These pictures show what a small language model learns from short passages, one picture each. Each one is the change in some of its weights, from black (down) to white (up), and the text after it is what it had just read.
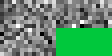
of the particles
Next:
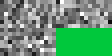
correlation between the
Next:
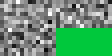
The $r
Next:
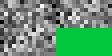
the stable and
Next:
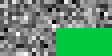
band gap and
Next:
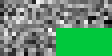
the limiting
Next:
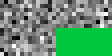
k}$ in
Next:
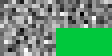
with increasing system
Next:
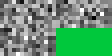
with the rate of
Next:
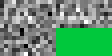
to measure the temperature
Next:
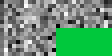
energy operator and
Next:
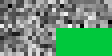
characterization of
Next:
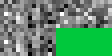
display until
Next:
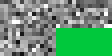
et al.,
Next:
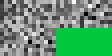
of the main
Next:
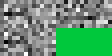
{ Set
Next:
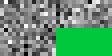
the kNN
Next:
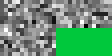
derive GS
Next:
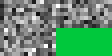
a square
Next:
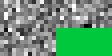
its observations, while
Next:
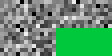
grateful to
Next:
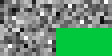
in $x$
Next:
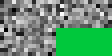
in the two
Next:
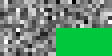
\item We
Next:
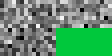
to change.
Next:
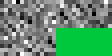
\nonumber \\ =
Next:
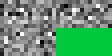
prefer the
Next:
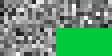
the correct equations
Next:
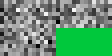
results of the
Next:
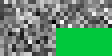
that requires an
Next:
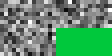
counted in
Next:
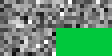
panel, which
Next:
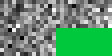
field. The
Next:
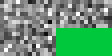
The average value
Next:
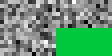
we can identify
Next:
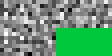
check the
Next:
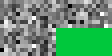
expressions of
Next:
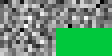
directly with an
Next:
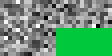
useful for
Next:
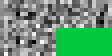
acts as a
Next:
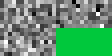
to well agree
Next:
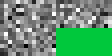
an optical system
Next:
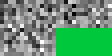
time with an
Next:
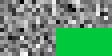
are measured in
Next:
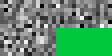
different dimensionality
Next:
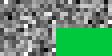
events. To
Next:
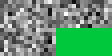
conditions by
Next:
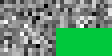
considering the
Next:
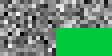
One sees
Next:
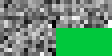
whereas the
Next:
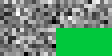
the best that
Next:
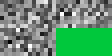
clearly shows
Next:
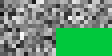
the ADM
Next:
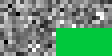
making a single
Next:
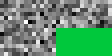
involves a
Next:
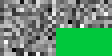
has been under
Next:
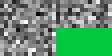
a machine
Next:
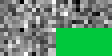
are considered.
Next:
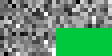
areas of the
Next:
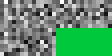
then fed into
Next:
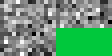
The experimental values
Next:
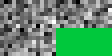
mode. In
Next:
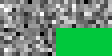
Thus one
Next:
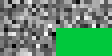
output of size
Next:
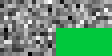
by maximum observed
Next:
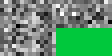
authors a
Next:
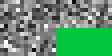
luminous for
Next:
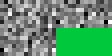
universe has
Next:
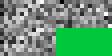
the problem of low
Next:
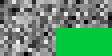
in different forms
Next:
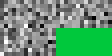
on the resulting
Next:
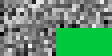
the double
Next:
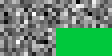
not take
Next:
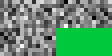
theorem is
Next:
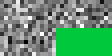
its applicability by
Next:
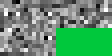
A_\varphi &
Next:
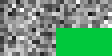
one signal process as
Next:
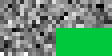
curve corresponds
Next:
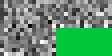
which is defined as
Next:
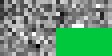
of the NR
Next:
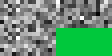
these considerations
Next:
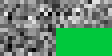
the basic structure
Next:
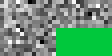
It would also be
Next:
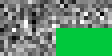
in or near
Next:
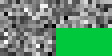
and performs single
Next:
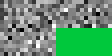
which are again
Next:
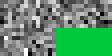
term remains if
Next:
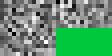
a function of
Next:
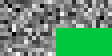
number of gates
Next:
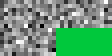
on by the same
